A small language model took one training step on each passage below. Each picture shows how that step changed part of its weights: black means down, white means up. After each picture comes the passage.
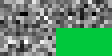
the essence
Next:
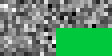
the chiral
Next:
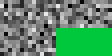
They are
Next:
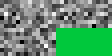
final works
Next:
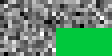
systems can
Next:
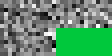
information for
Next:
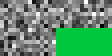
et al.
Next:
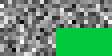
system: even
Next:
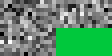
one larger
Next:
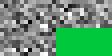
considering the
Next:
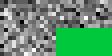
to imagine
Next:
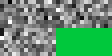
can move it
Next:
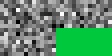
possibility is
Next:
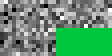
a black
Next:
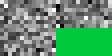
formação de
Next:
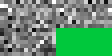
analista de
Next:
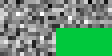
carga de
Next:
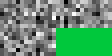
curvature of
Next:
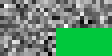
Figure is same
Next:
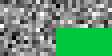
ke inti
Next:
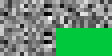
the HRI
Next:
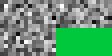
multiplicação das
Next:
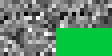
and realistic
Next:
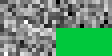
excited at
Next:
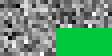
consider more general
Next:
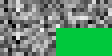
la colonia
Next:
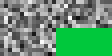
the potential of
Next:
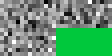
requer uma
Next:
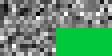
of the noise
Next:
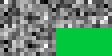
va hayo
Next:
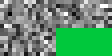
data and obtain
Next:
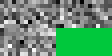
starting at
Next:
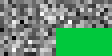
het is met
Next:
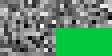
functions for
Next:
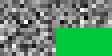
of modeling the
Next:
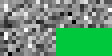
e à limitação
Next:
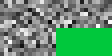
during the
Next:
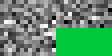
looking for
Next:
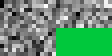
Solution at
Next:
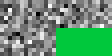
general solution
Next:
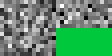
umumiy va
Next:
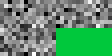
The methodological
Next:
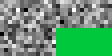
total en este
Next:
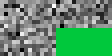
that people
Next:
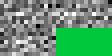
tem antigas
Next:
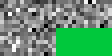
de la variable
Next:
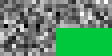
results of our
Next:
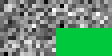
durante el
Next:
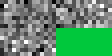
a residual
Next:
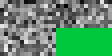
the market
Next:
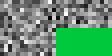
the predictions
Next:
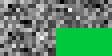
ведет к
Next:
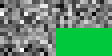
a precise
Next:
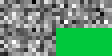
es sich um eine
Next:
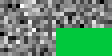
claim that
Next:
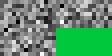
before the data
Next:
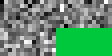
quantum limit
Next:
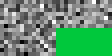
systems in the
